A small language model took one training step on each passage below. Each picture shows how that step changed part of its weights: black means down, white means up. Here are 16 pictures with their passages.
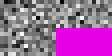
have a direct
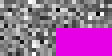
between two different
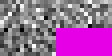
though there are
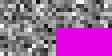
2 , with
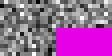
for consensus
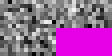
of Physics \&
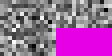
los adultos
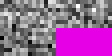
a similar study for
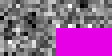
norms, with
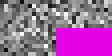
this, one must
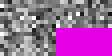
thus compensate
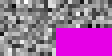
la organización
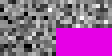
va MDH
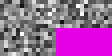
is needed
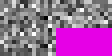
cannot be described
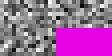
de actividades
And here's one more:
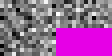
fit results. The
